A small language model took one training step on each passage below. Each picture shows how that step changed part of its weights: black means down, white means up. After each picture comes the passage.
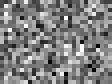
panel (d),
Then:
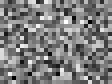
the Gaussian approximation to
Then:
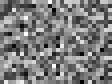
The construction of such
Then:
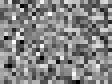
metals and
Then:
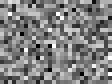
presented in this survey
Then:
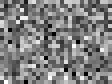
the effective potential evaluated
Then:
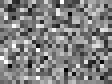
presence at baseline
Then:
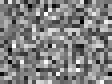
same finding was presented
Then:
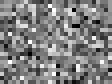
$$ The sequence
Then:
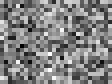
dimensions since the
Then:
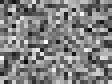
in this form.
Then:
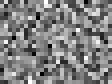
pointing out here
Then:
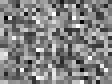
nowhere vanishes.
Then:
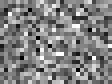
interpolatin inequality
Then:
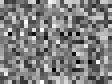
results are used in
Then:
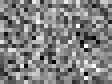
integers $k$
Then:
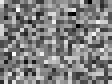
than meme
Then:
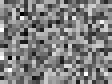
for which a
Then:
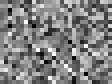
metric ${\tilde
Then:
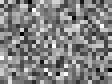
whose zero fibre
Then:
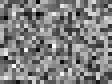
derived from them.
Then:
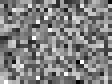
crosses several interesting
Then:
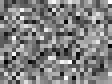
hand, experiments in
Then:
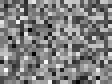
the order of
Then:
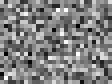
solution but costs
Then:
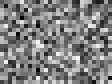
\partial \Omega
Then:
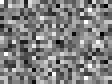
reasonably good but
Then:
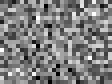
regard we refer to
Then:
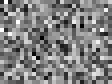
theoretical predictions as well
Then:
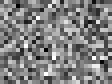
classical theory, an
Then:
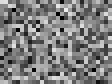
points. First,
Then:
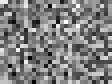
the order of an
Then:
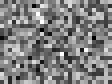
\qquad ,
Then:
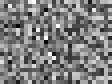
are my
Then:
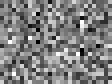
internal ionic transition
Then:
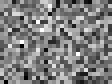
Choice). Both
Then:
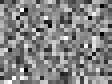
useful information which arises
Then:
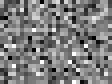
$M$ and
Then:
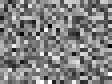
one nuclear
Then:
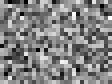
recovered exactly with
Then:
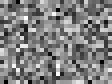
the cost function via
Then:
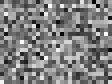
as being smooth and
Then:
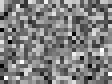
by a picture;
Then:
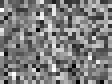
can be written
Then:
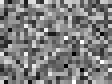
to $\mathbb
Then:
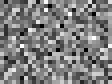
reflective for the
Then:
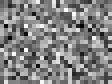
polystable Higgs
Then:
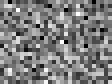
electromagnetic field,
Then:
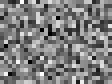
we take $
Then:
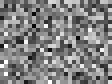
evolution of the neutrino
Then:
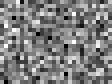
(2) implies
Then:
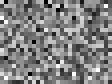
their counting.
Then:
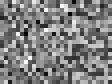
unassociated galaxies
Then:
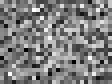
finitely many elementary
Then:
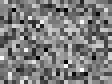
background subtraction.
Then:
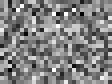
inducing a translation
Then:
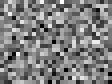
more time in the
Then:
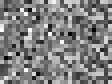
spectrum of tensor perturbation
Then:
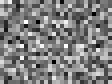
indices (lower
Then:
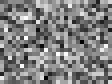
a Kropina
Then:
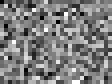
overhead factor
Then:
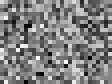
the flow would take
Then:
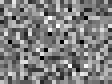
a massive vector field
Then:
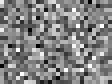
will discuss the stable
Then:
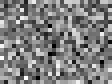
the terminal set
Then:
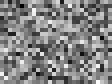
dots. It
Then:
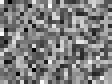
of biological time
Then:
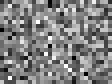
tensor product ${\mathfrak
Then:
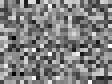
is one of the
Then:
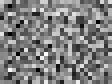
strings on
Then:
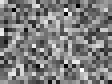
of input reads.
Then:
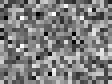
immediately from the
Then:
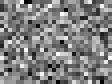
Bilinear &
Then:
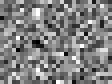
dt \geq C
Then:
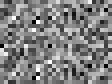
first region of the
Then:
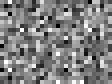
we seek to
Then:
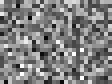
\epsilon_- =
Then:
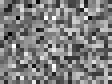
discharge can be
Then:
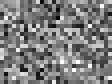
the theorem holds for
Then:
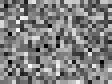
the energy conservation
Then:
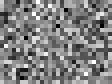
Q$, and
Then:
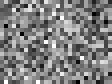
discussed attacks in
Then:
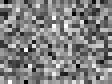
Equation of the line
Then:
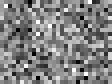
Therefore one could expect
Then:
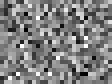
vertical array with
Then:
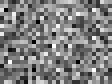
frames and measurements
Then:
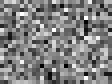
form and therefore they
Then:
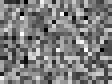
an electron with known
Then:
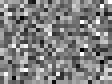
almost the same for
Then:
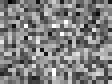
constructed examples where the
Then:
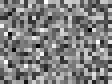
that these operators,
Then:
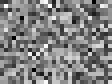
practical utility.
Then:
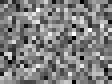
Every raising
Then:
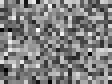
is independent of
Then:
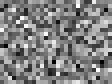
define the notion of
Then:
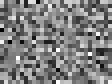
is not a consequence
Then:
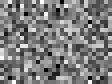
the series are needed
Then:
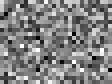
by three orders of
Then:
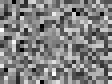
and supported in a
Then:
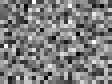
iris radius
